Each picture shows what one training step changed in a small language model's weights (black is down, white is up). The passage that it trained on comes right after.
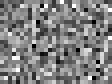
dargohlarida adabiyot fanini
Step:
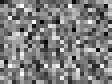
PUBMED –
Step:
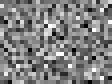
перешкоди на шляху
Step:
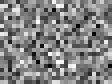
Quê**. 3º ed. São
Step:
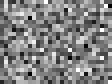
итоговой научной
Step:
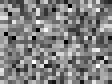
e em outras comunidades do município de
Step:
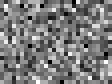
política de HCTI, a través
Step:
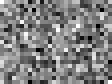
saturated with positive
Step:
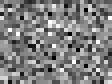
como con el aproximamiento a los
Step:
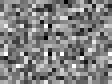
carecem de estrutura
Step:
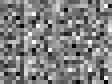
уларнинг тарбиявий
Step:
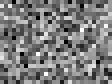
encontramos un patrón,
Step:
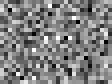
в епоху використання
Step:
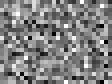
modelini yaratish maqsadidan kelib
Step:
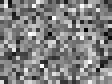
gerados no trabalho e residência do
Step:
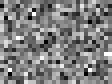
enganosas. Um dos casos
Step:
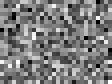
que los respalde ha contribuido
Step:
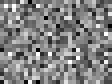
3 defa iflas yaşadım
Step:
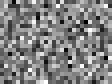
xizmatlarining o'rni va
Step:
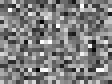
à même d'anticiper les
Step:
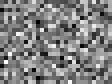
yang nge-prom dia
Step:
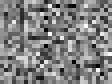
Ausseninstallationen bei
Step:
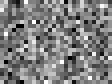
работы охватывает все
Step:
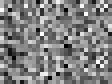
доимий талабларидан
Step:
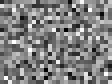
holati tariflangan.
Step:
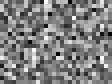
основной капитал
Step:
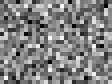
rivojlantirishning muhim shartlari ekanligi
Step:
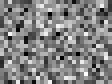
em ciências e tecnologia':
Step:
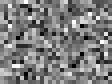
*latihan quiet eye
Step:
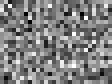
специфіку малого та
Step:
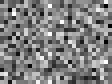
ст*] boshqa talqindagi
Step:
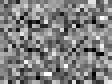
tahlil qilishga inson idroki
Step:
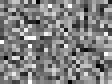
faninig amaliy fan deb bilish
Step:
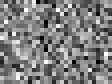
Brasília. No seu
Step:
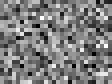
Yassaviy dunyodan
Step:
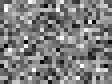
всего легковых, и
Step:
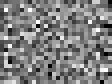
Considerando núm.
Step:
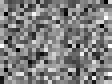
und kann, gezielt die
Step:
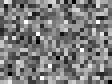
y que está públicamente disponible
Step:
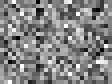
semakin rentan terhadap
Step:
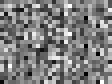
o‘lim farishtasi
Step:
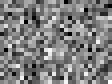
centros de salud con servicio
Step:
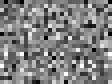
infection and its significance in
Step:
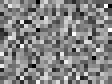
düzeylerinin anlamlı farklılık
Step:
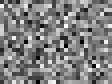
samarali foydalanish orqali kichik biznes
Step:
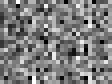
qoziqlarning sagittal
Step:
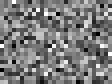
secciones contiguas más
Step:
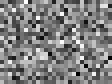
функционирования которых
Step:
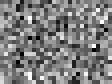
(zie bijvoorbeeld
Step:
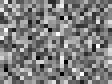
языковой картины
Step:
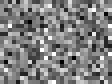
yangi pedagogik texnologiyalar, innovatsion
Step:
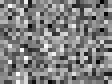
innovations in the personnel system,
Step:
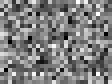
három órára
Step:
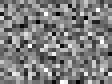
ihtiyaç duyan
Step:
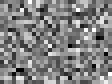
efficient. Keywords:
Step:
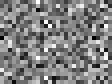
CONTROLLER OF
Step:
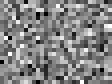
University of Minnesota Press.
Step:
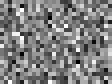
dan observasi. Dalam kegiatan ini
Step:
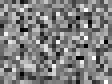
bardzo ściśle z
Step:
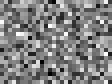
¹ Sobirov,
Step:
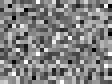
infibulación de la
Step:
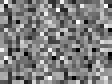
илмии даҳҳо ва
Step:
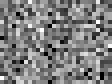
die im Forschungsbereich
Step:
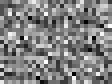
hisobga olgan holda tashkil etishi
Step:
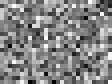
of primary care to health systems
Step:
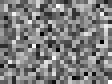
Negrete, A.
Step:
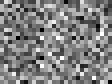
pensamiento crítico y creativo de
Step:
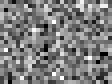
amaliy asoslarini va oliy
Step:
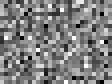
— ismlarni kelib
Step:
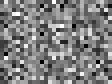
na obra nietzschiana,
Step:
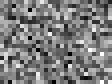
2018) han demostrado que
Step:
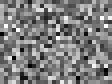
En la actualidad se genera
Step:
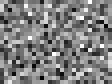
терминологией. В результате
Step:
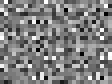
в своих исследованиях
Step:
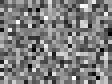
imperceptible en el
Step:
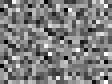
фанлари доктори,
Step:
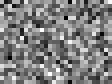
informatie is. Over het
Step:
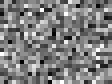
uma postura atenta, sensível
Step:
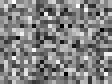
Giacomeli R.; Del
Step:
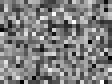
de aptitudinea
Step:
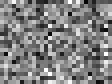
Hasil analisis Tabel
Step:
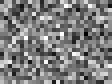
kiritish uchun uni qamal
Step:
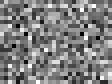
koʻplab obrazlarni ochib
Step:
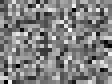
– empatiya, ijtimoiy tahlil va
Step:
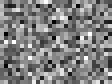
ar com relação ao concreto
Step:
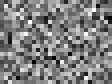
10 W. Furman,
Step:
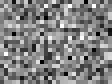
internationale, la diplomatie
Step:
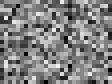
verificar el alcance de los
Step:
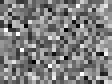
guruhlarida yuqori darajadagi
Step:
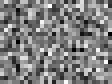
boshqarishda jahon amaliyotidan
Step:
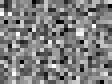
liên tục.
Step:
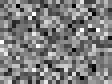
as mulheres negras devem ser
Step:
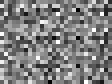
منطلق الطير
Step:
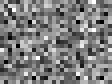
следующие выводы:
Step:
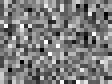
Mercaderes, y porque no
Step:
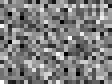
ўтишда иш ҳажми
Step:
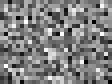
60% случаях. При
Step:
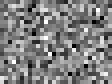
tibbiyot tizimi shakllanish
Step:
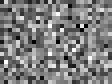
JKning 169 moddasida
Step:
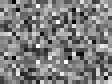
atrofi hujralardan
